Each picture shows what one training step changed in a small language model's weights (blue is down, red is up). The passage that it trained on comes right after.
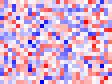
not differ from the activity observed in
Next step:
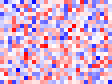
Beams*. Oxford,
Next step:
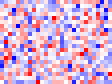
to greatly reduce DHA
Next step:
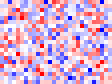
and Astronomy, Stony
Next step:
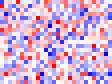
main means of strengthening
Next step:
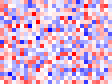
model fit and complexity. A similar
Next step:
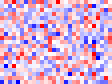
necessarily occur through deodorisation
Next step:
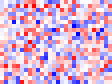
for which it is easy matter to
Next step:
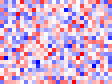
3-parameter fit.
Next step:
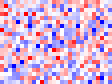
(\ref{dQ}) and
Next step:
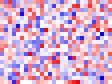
lie in an appropriate Hilbert
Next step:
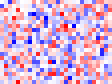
we have calculated the polariton
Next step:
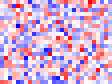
one of the most critical parameters that
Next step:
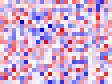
with the United States Department of
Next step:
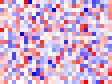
governments’ banking practices over
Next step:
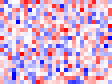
\quad (5)$$ Using the
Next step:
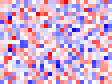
19 patients, normal individual: 15
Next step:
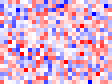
the pressure and baryon density at
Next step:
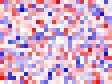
this study for its application in energy
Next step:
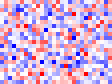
and guided this work. This
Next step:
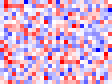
The Docker usage is also
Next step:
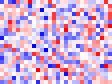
later showed that the drugs were
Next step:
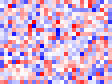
limit of small temperatures, the dynamics
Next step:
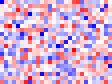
of Dental Visit
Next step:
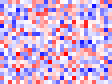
the obtained monitoring data. The obtained
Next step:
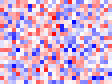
d(pq)- qdp
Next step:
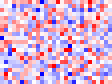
radiation as part of their daily
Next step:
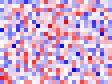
The detected \htwo\ line
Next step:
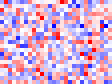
this study, 65 healthy and
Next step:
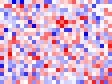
corresponding short wavelengths makes the accurate
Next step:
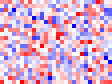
oscillatory frequencies and their respective
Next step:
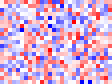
Till Vallée,
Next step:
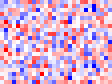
complex polarization structure: The local state
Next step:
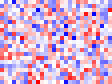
even one that generalizes to the
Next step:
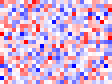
final version of the manuscript.
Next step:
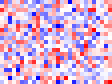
algorithm with simulated annealing.
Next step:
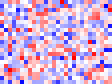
the statistical significance of the variables,
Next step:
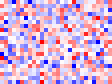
as initialization by pressing the
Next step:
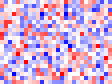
*Quizzes*, has
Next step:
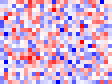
and Structural Analysis of A
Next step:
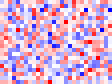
and mean-reversion rates together
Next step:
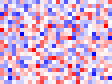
being the ground-state in absence
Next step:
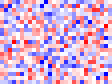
to f\/ind a process
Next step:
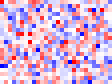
side of the critical point after a
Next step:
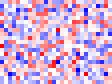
the learner can be trained by
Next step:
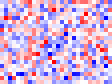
be out of the place to mention
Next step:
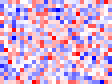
the domain are shown in Fig.
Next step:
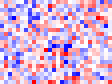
Robbins [22] about
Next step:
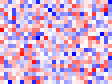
renormalized by the one-loop
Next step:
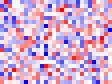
$p,P$ replacing
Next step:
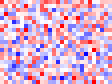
evident and disproportionately
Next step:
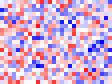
, radius R) are assumed to
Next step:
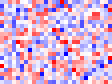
the symmetries of the system, as
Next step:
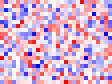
relative and usual wave functions is here
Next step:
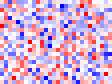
to improve organoleptic characteristics
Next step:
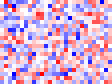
and vector torsions, while
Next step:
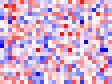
Moderna's mRNA
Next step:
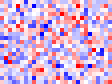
were generated for each night,
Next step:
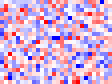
and quantity surveyors formed the second
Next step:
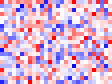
for the manufacturing of the
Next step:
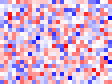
universality class of random
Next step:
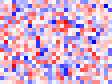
role in enhancing ecommerce
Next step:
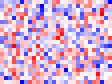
$b$ production in association with
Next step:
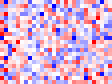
well as the potential change requests
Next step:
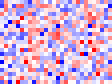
of bone and degenerated
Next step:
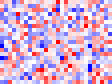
only the response would reveal.
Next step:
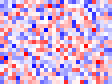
and SVPWM for three phase
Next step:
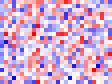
17% of the sea
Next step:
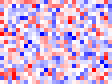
place mainly within the boundaries of
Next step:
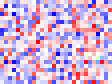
of broad-band, the ratio
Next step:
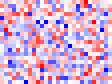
and just too faint, for
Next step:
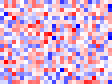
Ca+Ca collisions using
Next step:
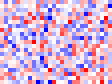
and biodiversity to genetic research
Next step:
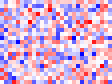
distribution yield the self-consistent equation
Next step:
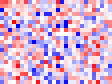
below detection as soon as they
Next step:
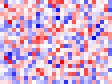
property resulting from any ideas,
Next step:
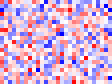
also advised to set up
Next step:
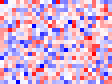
-th array element to the origin
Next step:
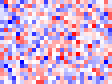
in nuclei, respectively, were
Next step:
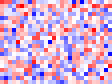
pragmatic marker.
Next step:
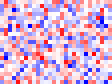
nanojet target positions be
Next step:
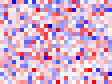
boson and the mediated interaction changes
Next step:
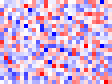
and managing this condition, coupled
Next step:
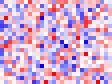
features of a total of 84
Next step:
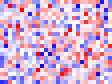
to accurately predict the cell temperature of
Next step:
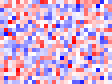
of symptoms, especially in their
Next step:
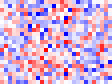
is done by a variety of
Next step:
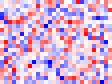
liability for the dissemination
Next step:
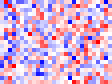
structural members, length, system
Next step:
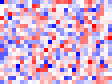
weight of the anion.
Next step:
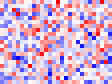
Algorithm. The iteration number
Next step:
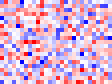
underfits the signal region and
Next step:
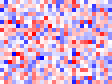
associates the superconducting critical
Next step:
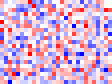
only consider sections composed of at least
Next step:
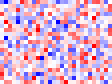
MCMC} The goal of
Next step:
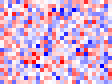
Defence Research Consortium
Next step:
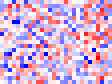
a simple form in a large number
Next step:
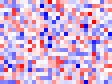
to get things done and
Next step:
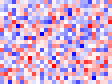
use of aPDT alone
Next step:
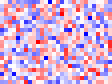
and that the rows referring
